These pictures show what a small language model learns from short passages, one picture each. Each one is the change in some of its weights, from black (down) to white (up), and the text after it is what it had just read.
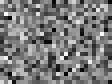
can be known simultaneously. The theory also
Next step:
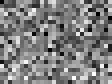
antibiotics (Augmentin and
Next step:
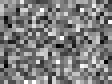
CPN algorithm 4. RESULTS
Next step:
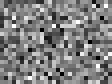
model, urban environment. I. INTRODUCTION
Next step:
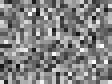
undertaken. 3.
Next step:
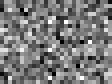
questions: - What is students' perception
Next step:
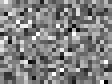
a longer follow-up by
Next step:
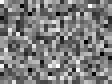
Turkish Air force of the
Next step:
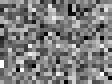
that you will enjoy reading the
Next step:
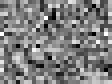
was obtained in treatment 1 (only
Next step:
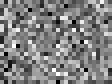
"the delivery of healthcare services, where
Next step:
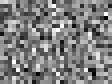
to 90 retailers in Sokal
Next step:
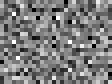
water, the water samples were compared with
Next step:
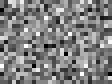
includes the phases of the formation of temporal
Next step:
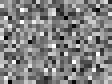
is the recipient of the young
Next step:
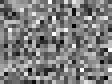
the third is in the form of
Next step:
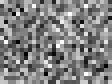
well, then one obtains two new
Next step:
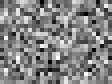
because it demanded high governance. In
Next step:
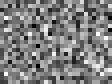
parameters, including pH, Electrical
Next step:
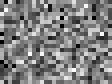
exposed to this field for 30 min daily
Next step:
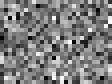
representative of the local authority in the
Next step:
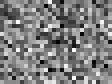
which is increasing day by day, increases
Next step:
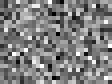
body. Electric current therapy is actively
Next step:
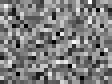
In the following equation: $$d
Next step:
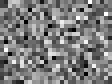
can be made between qubits next
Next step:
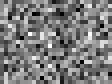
Abstract: This article is part of
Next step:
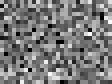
It should be noted that many traditional gender
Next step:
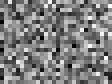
and the integrity of alternative pathways in the
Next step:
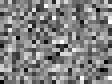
to behave in certain ways.
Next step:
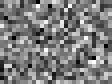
scientific contribution of different Islamic Countries
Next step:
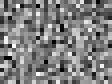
levels. Specifically, the humus
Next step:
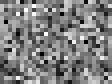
is always observed [5]. A number
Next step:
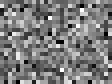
their lives. Dynamic supination
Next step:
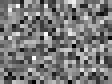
also high when succinate was mixed
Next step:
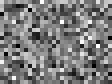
were acclimatized for two weeks
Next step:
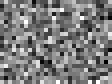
next-generation industrial silicon solar
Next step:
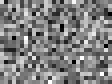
greater range of motion. In the
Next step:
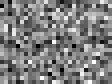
founders of Italian forest
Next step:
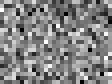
radiation, and enter the body along with
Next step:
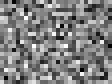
279 pumping units were
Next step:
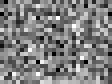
these antibodies act as a
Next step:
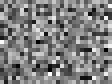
stylistics, styles,
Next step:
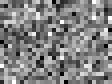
him or her to do. That is
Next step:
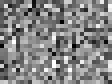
essential element to understand the economic development of
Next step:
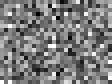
tax deductible in United
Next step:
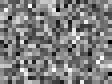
these networks, correlates with severity of
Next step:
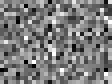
It also showed that children taking high
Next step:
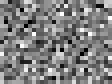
Since 1940s, aphid
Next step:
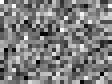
one week post-inoculation
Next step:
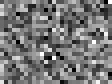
softness test results obtained from the
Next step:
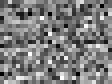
of social relationships within places. Education professionals
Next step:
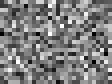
(paired with a general decrease
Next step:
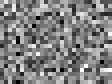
the help of nodal
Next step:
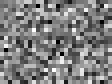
more than 212 tonnes of
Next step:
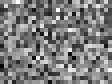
We found it acceptable to use this educational
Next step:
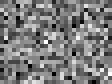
IT experts are responsible for these risks,
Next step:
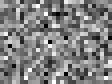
an oscillation are not affected by parameter
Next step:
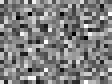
of sources of contemporary private law
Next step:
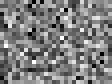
because to consequences such as infection
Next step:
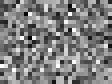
any quantitative tool to assess the severity and
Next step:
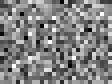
carbon stocks and fluxes
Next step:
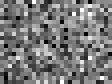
test was done [Chi square value
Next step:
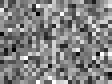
1 month. The test papers and
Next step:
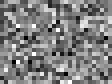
and substantial expert knowledge. KH organized
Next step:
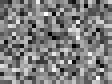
used to evaluate void content of
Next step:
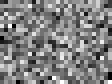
damage. The rest of the stages deal
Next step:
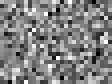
5 are accurate, and that influence factor
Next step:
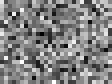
and water, and then dried. The
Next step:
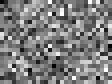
The sample is calcinated at
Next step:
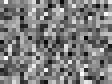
navigation of several mobile
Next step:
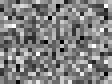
the Harwood Intentionality
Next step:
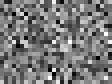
closed to correlation tendency of materials with
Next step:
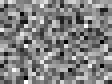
W L, Ying R,
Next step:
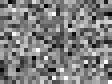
0.50). A positive correlation was
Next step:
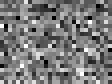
feathers were used as
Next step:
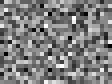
far fields are added in field monitors
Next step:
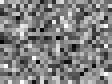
usually at the age of 40 due to
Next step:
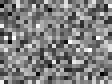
part of the southern celestial
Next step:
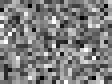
associated comorbidities from January 2016
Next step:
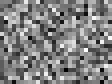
facilities and infrastructure, (6) management
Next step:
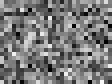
control over their chronic diseases through regular
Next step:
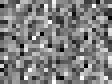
stages of technology development and demonstration but
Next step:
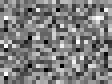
This document lists high level service capabilities
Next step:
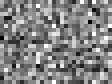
relations, and cultural order. Although
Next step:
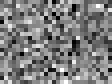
manual control challenging during improvisation.
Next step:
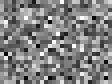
Galapagos submarine
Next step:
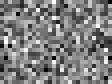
act under different social contact.
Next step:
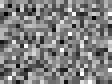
on proposal of the European Chemical
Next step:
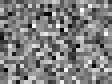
use of songs and music by
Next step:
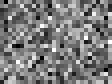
patients suspected of having heart
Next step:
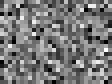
motivate future microdosing studies with
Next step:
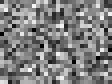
Conflict of Interest The authors
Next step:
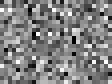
the reference devices. This work demonstrates the
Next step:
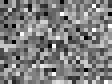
solution may be helpful.
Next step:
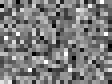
ranges from 0 to 20 ppm. The
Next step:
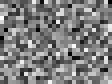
influence on workload coping.
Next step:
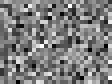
the 3 species of inducers could
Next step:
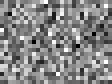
used to slice those continuously
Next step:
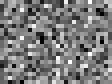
set of 15 product metrics, we are
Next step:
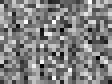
persuade individuals to behave in
